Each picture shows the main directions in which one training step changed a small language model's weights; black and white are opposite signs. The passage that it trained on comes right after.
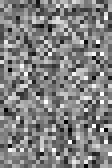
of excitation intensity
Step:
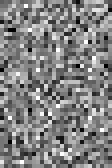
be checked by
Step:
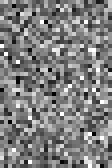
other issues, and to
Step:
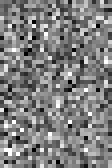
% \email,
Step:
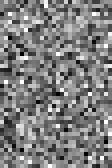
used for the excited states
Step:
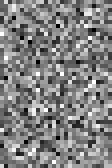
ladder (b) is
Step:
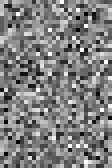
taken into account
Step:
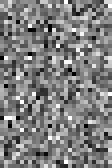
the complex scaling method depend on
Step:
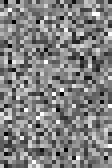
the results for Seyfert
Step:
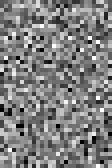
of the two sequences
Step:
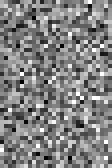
reconstructed value of the
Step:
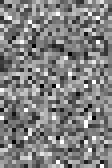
vibrational shift is
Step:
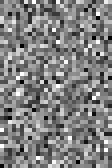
(\lambda r,\theta)$, the
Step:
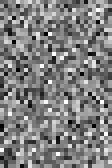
velocity spectrum in the
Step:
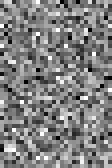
and interaction area,
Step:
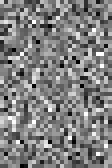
in two modes: 1)
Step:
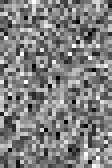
when the shops were
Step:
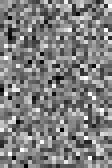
the likelihood
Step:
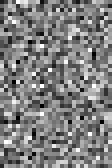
identically to zero by a small
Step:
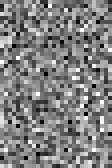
methods are suitable for
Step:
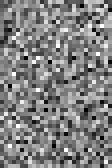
convergence result in
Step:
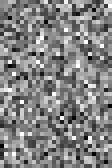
the limit of large $S$,
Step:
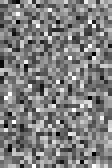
doubts about whether
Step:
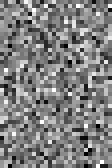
the reweighting are
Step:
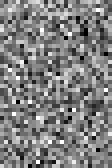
evolution. Generally, we
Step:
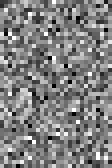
like to comment on
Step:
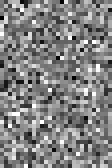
limited number of points
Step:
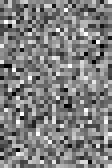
\be H=\half
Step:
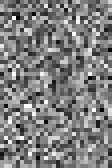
signal, or the measured
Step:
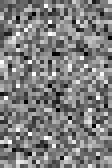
field $\h$ at the new
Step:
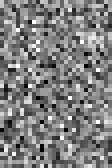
to extend the N100 density
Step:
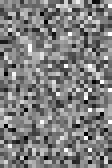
more than 3 independent functions in the
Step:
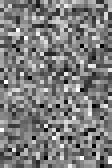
of class diagrams
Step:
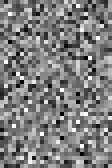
1$\sigma$ scatter for
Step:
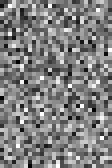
were local. The NFS
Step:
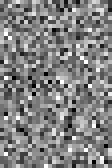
different rates at different sink
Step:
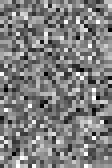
results (upper).
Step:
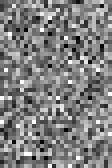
can be studied in the
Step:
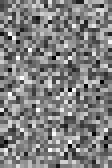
can function similarly as a
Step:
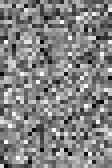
sense, in general.
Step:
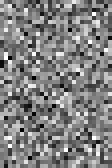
alloys plotted
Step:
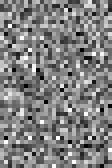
end-to-end approach
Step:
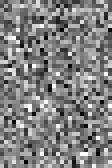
of the envelopes of two
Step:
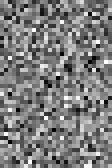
little bit at
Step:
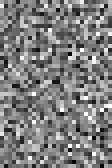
account by defining
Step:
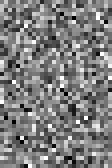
BEC into pairs of
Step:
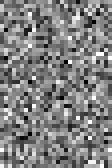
- 2t) \times
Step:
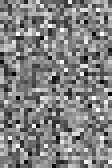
between training efficiency and
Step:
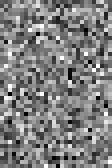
of the main lensing
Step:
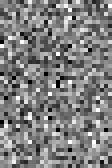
more stringent, this
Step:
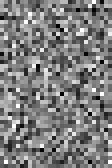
a variable polarimetric
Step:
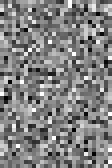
Claudson and
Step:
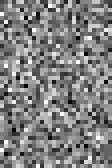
described above, and thus we would
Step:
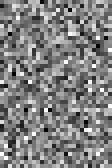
is less than 3\% than
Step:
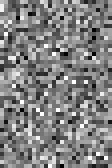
was calculated by dividing
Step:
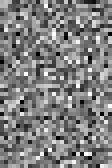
model is shown as a red
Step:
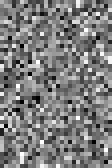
hence reduce her
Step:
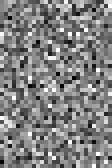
the dynamical clock here defined
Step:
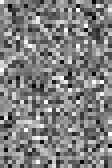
by taking into account
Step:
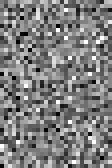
\end{equation} We are
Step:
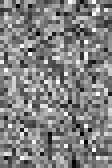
while tungsten
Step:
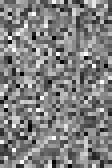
previously assumed, but
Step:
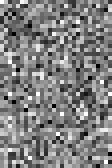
must commute.
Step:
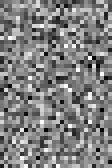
of any individual source in
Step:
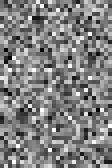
yields, as functions of
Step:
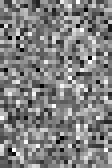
and $P$ is the
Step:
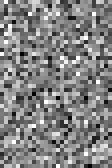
and the geodesic equation
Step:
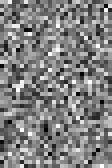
below the same FWHM
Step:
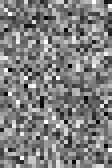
this feature is washed out
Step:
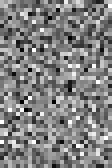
an extended Hubbard
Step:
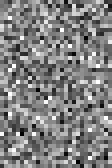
the cycling behavior.
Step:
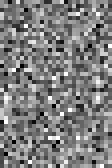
All 3 LLMs
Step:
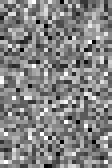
longitudinal component
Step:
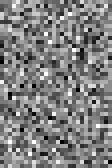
4 layers and 8
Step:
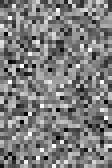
a compact star in different
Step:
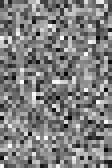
for high-dimensional complex systems
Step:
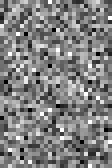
finite mass $M$ on
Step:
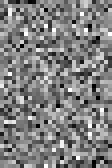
the swim speed
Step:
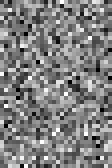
find \begin{eqnarray}
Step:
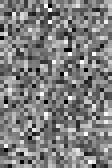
properties of chaos in a
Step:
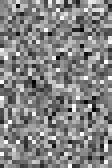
resonant modes. In
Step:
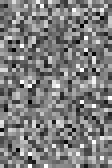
optimization (AO) based
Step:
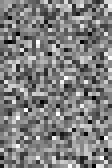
the repulsive term of the
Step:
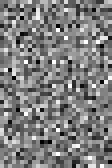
\end{equation} where
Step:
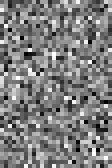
diffraction studies on
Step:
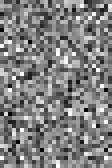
projects going further than
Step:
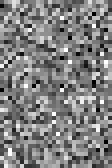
outer region of the
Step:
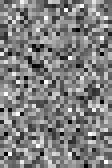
probably due to an
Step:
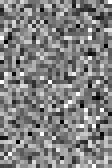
$x$ (here we consider
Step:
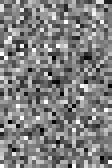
$\Lambda$ dependence of the
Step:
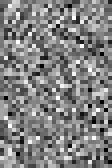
fluxes at the cluster position
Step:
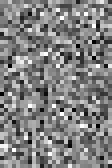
denote its eigenvalues
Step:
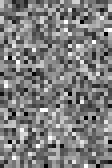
available. Note
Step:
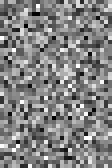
ML models. The systematic
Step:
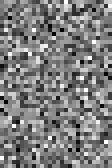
the shape and values from
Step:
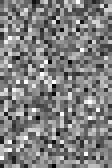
notations and propose our
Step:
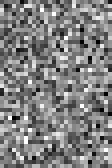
$r_0$ is the
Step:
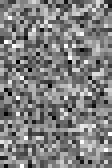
the noncommutative
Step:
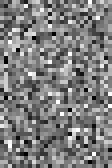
(PAHs) and
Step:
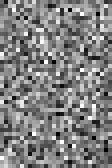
pointing toward the
